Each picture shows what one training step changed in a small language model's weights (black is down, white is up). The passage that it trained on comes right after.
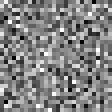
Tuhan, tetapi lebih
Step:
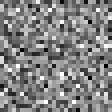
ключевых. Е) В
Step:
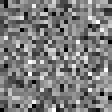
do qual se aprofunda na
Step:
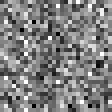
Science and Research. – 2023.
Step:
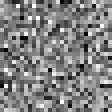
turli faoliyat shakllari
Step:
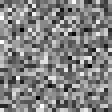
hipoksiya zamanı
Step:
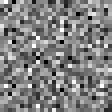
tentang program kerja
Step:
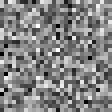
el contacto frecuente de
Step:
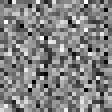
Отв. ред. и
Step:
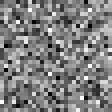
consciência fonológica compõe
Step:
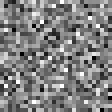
vida familiar y social, lo
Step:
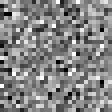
A: Anne; AK:
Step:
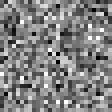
coisas: que advém
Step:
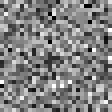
y de acciones necesarias.
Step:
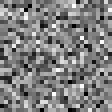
Fribourg E-mail :
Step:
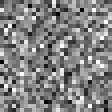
питання може призвести
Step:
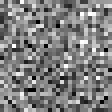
practical conference.
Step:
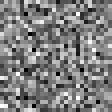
of Kazakhstan.
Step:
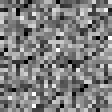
поєднується зі
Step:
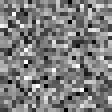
darhol o'zlashtirib va
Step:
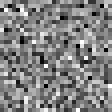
business and social science.
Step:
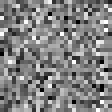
publishing not only the
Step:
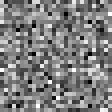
texnologiyalardan to'g'ri va
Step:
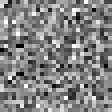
(kitap aldım) –
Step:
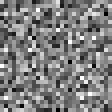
propia a partir de los
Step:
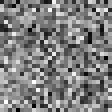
галузей. Трудова
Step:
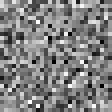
Prinsip, teknik, dan
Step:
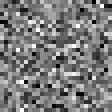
ham taalluqli ko'plab
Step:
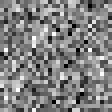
de gestión basados en
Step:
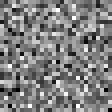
no ambiente de trabalho.
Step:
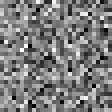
қарорлар қабул
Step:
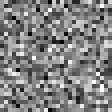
Кавказе в годы
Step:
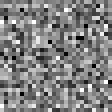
Raqamli texnologiyalar va
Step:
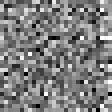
всього різноманіття
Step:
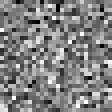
oleh salah satu
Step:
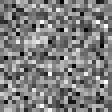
Considerando esse investimento
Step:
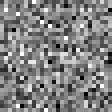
ou reduções dos ambientes,
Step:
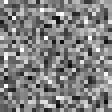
e non con lo stesso
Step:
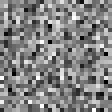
temos observado, vem sendo
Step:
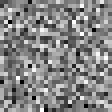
in handen van één
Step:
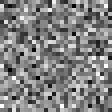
удалось. В связи
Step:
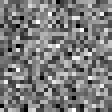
ongida dinning universalligi va
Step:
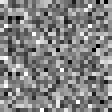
Mexicana: principios y
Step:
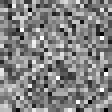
informais.¹⁶ Nesse
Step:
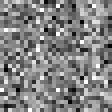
ve dijital liderlik genel
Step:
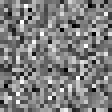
esses profissionais, que
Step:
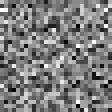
Фонду моряків
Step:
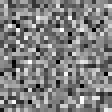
cultures pérennes
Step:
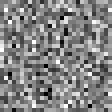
kun, xafta). 2.
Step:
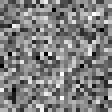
Las personas pueden apoyar
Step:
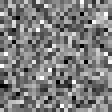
mengalami miskonsepsi
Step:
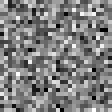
les premiers stades du
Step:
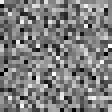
Corrêa e Maria
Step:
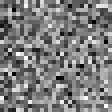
proprio in quegli anni
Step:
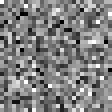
RA; usa terminología
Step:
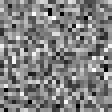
arvien vairāk
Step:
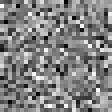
ali manj kot 500,
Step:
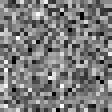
divisão em grupos de
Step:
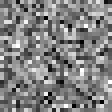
the competition period is
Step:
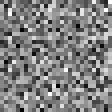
Однако с приходом
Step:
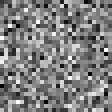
aos detalhes,
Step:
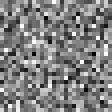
massa muscular,
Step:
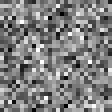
batareyadan invertordan
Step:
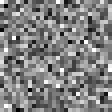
Titel 9 (pag.
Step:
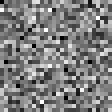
подключения сенсорного
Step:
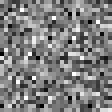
de desflorestamento na
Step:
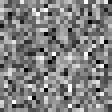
la sociedad civil. El
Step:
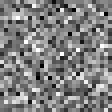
The main challenges faced
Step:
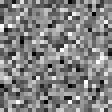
b. Analisis peserta
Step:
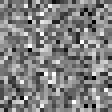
boyutu kapsayacak
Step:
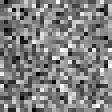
b. 2. Ona tili:
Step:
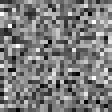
hisobotning xalqaro
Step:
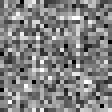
junto ao fornecedor
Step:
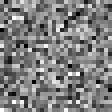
tema trabalhado. Essa
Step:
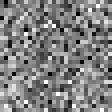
econômicos atuais.
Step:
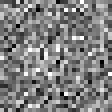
Natalya Evgenyevna
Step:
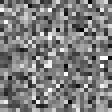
с ОД характерна
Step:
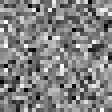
молияси, жамоат
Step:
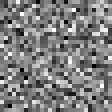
setembro e novembro de
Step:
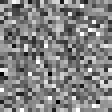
mehmonlar uchun taom
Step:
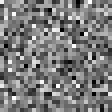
colectivo. De fracaso
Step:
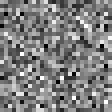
com seus arquétipos,
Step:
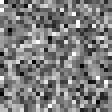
situação como razoável,
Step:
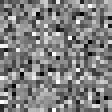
- degan aqidaga
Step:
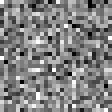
Vendas (Y) Meses 1
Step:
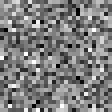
Española S.A.
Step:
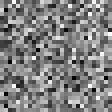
affected by cutting
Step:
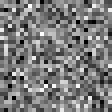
tecnología es una aleación de
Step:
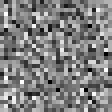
seres humanos nos seus
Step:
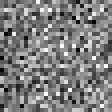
между приходящим
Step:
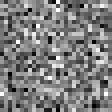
Foto, das sich an die
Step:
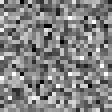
ve tedavi (müzik
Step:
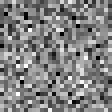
(não sei responder);
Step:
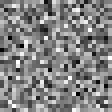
yazıkov*, çast'
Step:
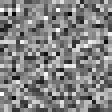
să se valorifice la
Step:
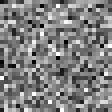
estruturais de concreto,
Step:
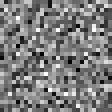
tercero cualificado
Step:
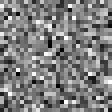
dota uma zona qualquer
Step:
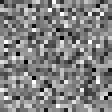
постає чимало
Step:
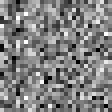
der Folge mit Elementen des
